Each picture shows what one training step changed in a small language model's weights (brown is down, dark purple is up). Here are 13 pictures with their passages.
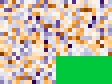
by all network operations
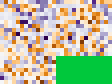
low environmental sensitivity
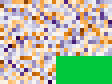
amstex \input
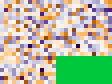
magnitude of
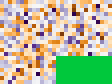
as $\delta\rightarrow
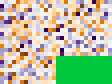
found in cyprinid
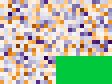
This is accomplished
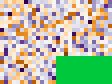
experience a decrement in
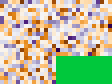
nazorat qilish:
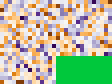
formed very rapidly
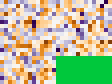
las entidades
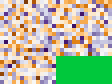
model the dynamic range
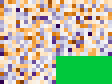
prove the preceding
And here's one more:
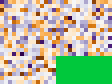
es decir, el
